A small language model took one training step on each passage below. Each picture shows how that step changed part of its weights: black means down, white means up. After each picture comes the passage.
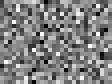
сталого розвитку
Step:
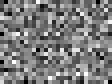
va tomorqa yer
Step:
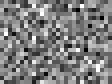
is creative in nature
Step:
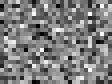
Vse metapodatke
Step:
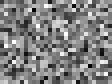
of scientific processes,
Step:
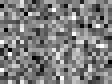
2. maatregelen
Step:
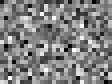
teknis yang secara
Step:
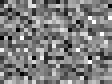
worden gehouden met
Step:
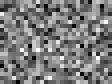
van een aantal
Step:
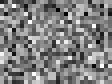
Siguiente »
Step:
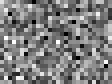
belegt diese
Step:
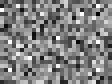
мм), CCD
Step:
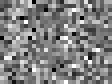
Innenseite beige,
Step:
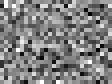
apropriam de seus
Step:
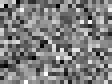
va sayyohlarga
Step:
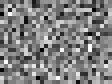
xorij tajribasi,
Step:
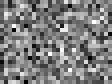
estudios enfocados en
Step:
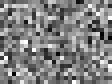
une lecture par la
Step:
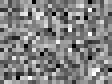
de base digital que
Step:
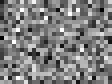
gone beyond the
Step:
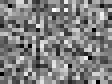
(Locosselli et
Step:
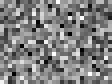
dastlabki nazorat
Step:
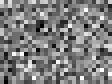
des caractéristiques
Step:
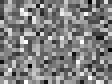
шу тартибларга
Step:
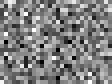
тарифи для різних
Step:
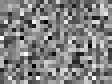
con pickle ⇒
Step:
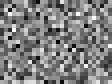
las actividades conjuntas
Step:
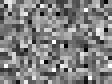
улкан ҳавзага
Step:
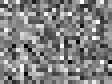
ecológica. No
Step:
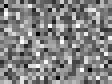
realização de sonhos.
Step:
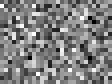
estudiantil virtual,
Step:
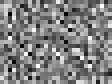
zwischen New
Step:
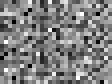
вопросы и
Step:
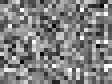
de detenido. Fuera
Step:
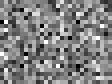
a SRH no contexto
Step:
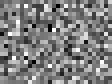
diri juga menjadi
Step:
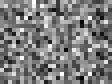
voor ons doel
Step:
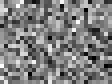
werden in der Regel einen
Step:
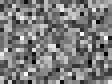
industries and the
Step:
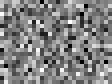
se tiene que recabar,
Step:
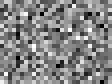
которая не знает
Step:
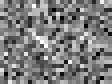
deze processen in de
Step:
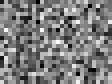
bilan bir qatorda tizimli
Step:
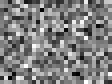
taklif etgan
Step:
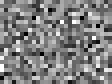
a informações e dados sobre as
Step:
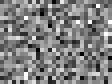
ularda energiyaning
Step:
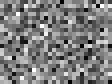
Andrea und Werner
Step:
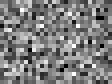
imágenes de este
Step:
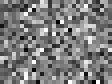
Juncture für die
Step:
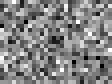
и B_δ от
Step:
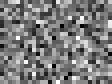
je otkrivena
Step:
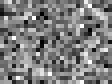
in de balans voor
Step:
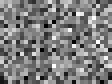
аудіо та
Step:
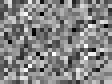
с ечемик и
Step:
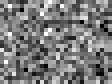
deeper layers of
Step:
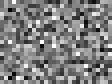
teknologi yang masih
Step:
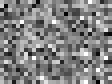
uning maqsad va
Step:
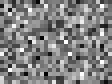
yang menjanjikan
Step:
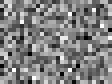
олдини олиш
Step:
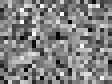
ва субъектив
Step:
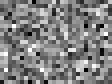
of Technical Higher
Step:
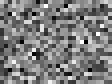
controlam e governam
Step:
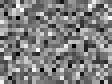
Challenger 0,2
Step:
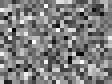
Bandung. Di
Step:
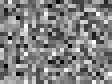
elementlar majmui
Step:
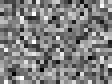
da Funesp, com
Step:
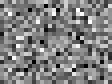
йўллари орқали,
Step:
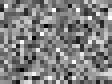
adalah Public Relations
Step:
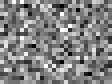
the fulfillment of the
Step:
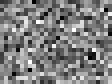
ter zake van dit
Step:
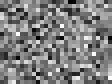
kolistin hem P.
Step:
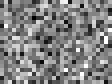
the serpent. Man
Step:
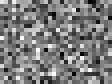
potenziale portata
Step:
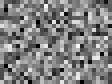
tezligi 0,8
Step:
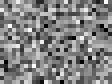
de mentoria, o
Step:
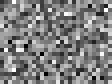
ahamiyatga ega.
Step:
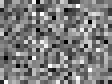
O Instituto
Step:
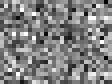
à data da realização do
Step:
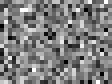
Bul tárepi onı
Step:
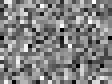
прибегают к
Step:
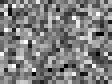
20 milhões de
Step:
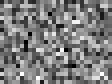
hasta acabar en
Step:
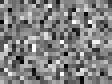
ser un órgano
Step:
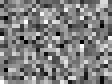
of Chikungunya and
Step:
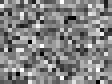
móvel nacional.
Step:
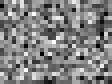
: cela augmente la
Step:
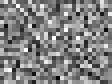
du service d'un
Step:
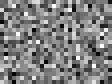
bermain bolavoli.
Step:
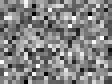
un término para la
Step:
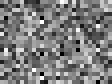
va demokratik
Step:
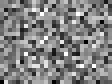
con la producción de textos
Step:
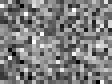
nazariy ilmi hamda
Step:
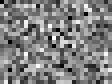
termos do artigo
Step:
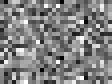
bu Kur'an'ı
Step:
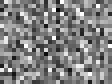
рекуперативной системы
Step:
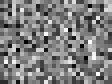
Constituição Federal
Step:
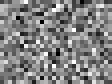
trữ Liên
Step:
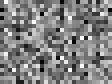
что они так же
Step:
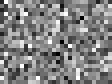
ремесла. Круг
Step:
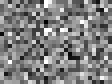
the work of Zhang
